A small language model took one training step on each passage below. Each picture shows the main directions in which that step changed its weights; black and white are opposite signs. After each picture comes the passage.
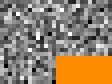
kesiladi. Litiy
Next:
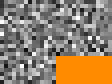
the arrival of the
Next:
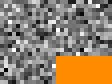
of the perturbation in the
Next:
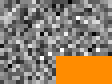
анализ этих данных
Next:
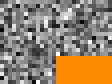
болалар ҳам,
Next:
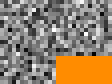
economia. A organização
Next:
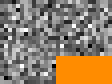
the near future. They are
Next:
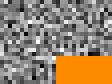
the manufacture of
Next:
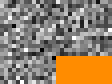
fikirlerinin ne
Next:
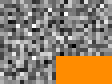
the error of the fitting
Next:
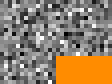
мониторинг на
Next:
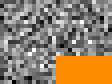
two resonances obviously
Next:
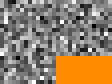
O'ktam qizi
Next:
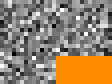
ijtimoiy siyosatning
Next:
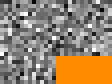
sampling patterns can
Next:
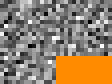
Giri, A.
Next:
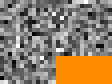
predictive models. It
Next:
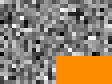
growing films}
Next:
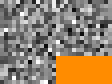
занимают на небе
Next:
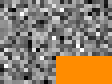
are much higher than those derived
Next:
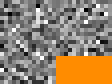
by that time \beq
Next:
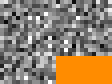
gibril formatdagi
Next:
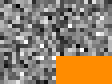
historii powodzi
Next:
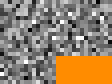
casa dos March pela
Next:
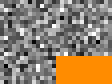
of 100 fW. This
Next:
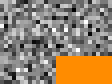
features. Our approach, on
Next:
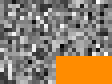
diam, responnya
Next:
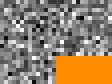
left vertical axis represents the
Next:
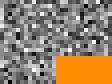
{\bf Transversal
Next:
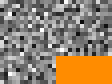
yashil rangda,
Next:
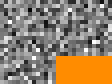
proportional to the increment of
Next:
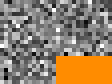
abundances is only $\sim
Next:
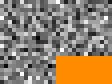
Fuzzy MCDM
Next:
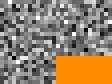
of the integers.
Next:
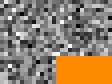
many more terms (explicit
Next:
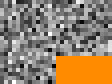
авв. II минг
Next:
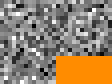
grey dashed line indicates the
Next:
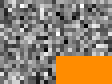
dendrimers are
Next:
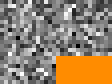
pure non-resonant
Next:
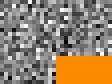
of nucleic acid
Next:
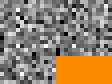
{\bibfield {journal}
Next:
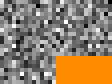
In (b) and
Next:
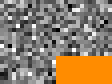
present the details and results of
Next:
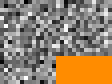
radura in bosco
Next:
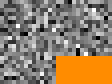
the path integral) for the
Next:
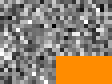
бутун технологик
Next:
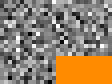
each subband $(j,
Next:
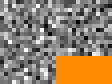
методи дослідження:
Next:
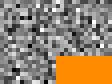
as input and returns
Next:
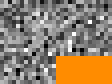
the Fig.1 one can
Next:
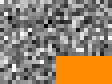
different topic): pairs from
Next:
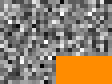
in the open bottom decays
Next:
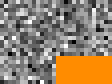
angular projection, that for
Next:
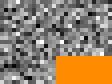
التدخل في
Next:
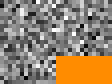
must be smaller than their
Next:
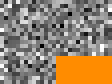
сабабдан ҳам
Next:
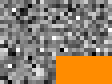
evaluated under identical channel realizations
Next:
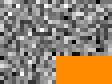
likely to profoundly
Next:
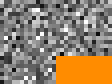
images by showing that it can
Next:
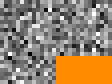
an overall optical response that is
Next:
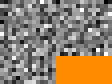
are compensated by the
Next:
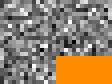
behavior exists when studying
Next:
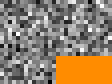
on the resolution of mentions
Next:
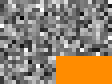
can be rewritten
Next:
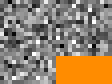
BS is that no
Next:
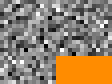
Este necesar de
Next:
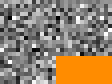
vazifalar bo‘yicha
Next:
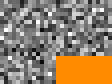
best practice, procedures
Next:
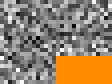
temperatures, in which one is
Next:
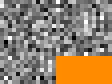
has a radial brightness profile
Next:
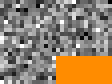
comando da principal rede
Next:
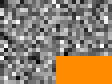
July). Interrelation and
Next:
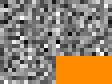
rio jari e
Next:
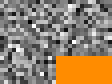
respectively, the voltage across the
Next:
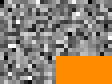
and has the same properties,
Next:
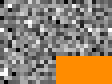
growth and development of plants
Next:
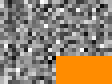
to'pni xar
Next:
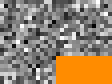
\eeqa (the
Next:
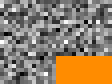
have any difference between accuracy during
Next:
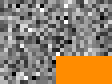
of partitions maximising
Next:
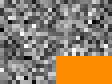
the continuous and dashed black lines
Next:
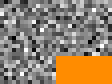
some cases), which would result
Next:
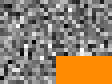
addressed in scientific literature
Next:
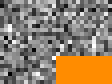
It can be concluded that
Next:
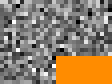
sociedade na qual está
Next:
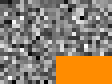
treat as $\theta$%
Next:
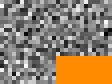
del ciclo y
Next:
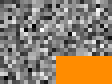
the reason behind their
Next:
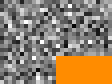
is followed by blind
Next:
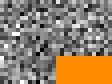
data quality is relevant for the
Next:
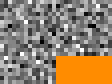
The zero quantum coherence
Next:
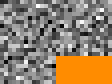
complex Brazilian
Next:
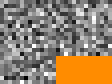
scenario such that in these two
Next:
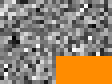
selected for that day. After
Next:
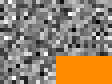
function (NEGF)
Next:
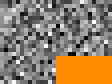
на людях,
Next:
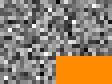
the location and distribution of
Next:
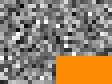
lattices, the perturbation
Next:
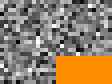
random realizations. In that
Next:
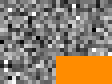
--- black holes ---
